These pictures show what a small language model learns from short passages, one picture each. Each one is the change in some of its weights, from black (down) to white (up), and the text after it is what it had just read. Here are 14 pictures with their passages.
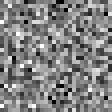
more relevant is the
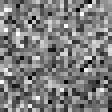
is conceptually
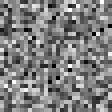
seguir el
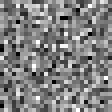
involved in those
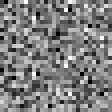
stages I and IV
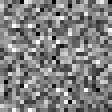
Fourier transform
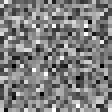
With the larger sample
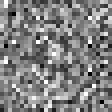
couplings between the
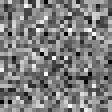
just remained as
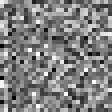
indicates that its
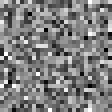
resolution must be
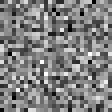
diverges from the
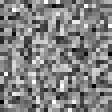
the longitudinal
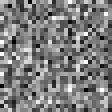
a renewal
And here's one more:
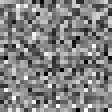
was carried
